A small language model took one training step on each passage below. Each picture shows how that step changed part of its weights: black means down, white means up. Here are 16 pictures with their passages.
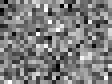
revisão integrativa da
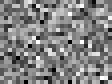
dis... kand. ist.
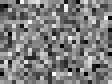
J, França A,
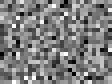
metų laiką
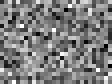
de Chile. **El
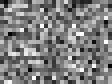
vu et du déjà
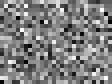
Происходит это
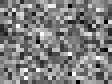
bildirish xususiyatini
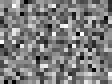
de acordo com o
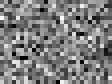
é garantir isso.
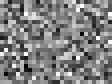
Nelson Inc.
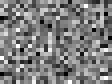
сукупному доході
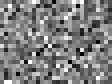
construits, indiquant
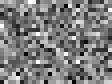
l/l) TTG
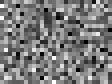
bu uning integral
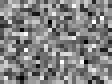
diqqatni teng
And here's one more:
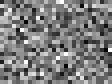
especialmente aquellos más
